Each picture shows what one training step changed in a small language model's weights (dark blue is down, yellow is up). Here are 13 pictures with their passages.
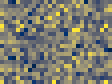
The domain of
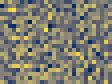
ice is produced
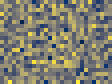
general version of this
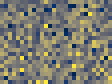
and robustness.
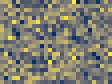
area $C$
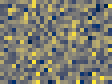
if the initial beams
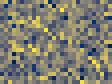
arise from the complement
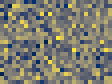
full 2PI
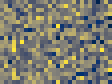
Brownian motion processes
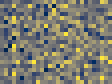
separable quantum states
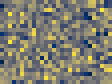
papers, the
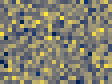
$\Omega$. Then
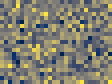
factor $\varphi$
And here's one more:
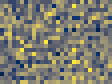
Galaxy and in three
